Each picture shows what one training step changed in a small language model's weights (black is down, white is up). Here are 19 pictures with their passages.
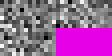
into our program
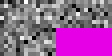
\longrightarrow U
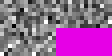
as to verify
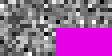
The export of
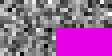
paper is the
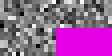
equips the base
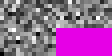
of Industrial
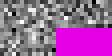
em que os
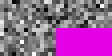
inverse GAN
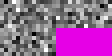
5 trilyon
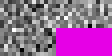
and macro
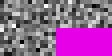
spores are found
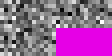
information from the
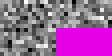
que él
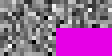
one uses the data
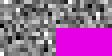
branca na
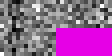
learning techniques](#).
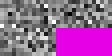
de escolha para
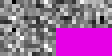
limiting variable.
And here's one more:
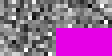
all generators of
